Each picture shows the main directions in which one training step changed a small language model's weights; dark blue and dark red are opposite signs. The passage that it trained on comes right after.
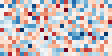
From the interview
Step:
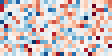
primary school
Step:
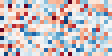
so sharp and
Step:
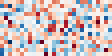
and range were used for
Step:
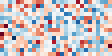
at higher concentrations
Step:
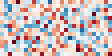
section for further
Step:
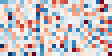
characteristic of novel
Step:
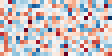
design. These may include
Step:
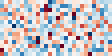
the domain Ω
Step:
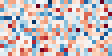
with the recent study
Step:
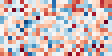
from diaryl
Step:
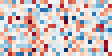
also confirmed that
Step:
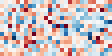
each actuator,
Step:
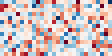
following classroom
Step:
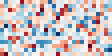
costs to conduct
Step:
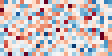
all the graphs
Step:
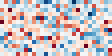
Mean SD
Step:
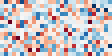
most affordable and
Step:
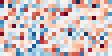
In addition, the
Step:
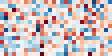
been done since
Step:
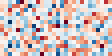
permeability of the
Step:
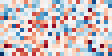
of zero
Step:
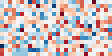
of practical experience
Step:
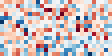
programme on knowledge
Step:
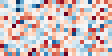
The objective:
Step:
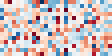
s \Delta
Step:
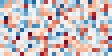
mask to
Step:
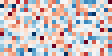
As an example, one
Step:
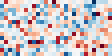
performance, business performance,
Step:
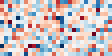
ensures low
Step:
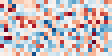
by indirect
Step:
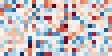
effective political
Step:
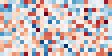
in the mission
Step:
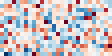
one of the 30
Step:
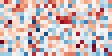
into figures to
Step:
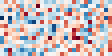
were also significantly lower in
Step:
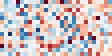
sticks tests
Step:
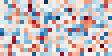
intensity since the
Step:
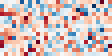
spot over all
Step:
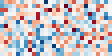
Strain Energy
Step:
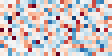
show evidence of
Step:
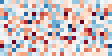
sources) shows the
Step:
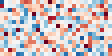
wheat samples
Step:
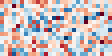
follow we present a
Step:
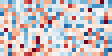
are provided for their
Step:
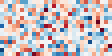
and institutional
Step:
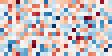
intervention and
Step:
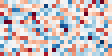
subjects' rights
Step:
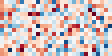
them attractive
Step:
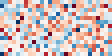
C. Cox
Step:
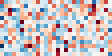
degree of
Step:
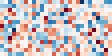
cancer or
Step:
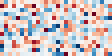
something about
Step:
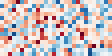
After this overall
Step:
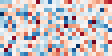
recycled materials
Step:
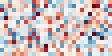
the Simple
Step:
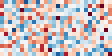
for Design and
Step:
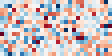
which satisfy
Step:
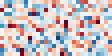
and social relationships.
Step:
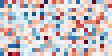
of the necking
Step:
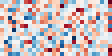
is expected to
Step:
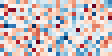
space where trust
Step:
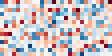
well as integrity during
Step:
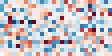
annual average
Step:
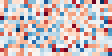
Sample images of
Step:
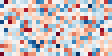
plants that are
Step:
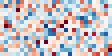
last ten years
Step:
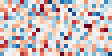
officials must
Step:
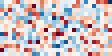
necessary, because
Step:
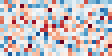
difficulties in
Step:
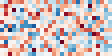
from government refocusing
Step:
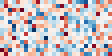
quickly compared to
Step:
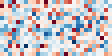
from the weak
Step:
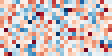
inclusive and
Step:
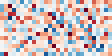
the Almighty
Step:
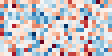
address this issue,
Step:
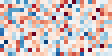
Therefore, the
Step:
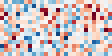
follows, for any
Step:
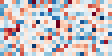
lot of physics
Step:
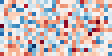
and care measures,
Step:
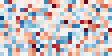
shown that deep and
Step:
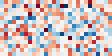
possible linking
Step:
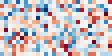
This research will market
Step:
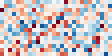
in society,
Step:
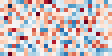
medicine for
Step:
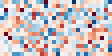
What insights can
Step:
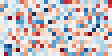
for relevant resources.
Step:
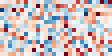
root outline,
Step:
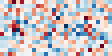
structure in the paper
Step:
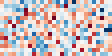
Results: the
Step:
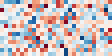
the *Indian
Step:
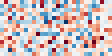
An interesting fact is
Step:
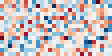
Core Argo
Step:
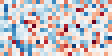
does not always
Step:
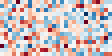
an adaptation
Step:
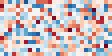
the box. The
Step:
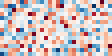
Notation and
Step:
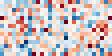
on the interaction between
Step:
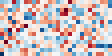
is a need of government
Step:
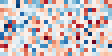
in the hydrological
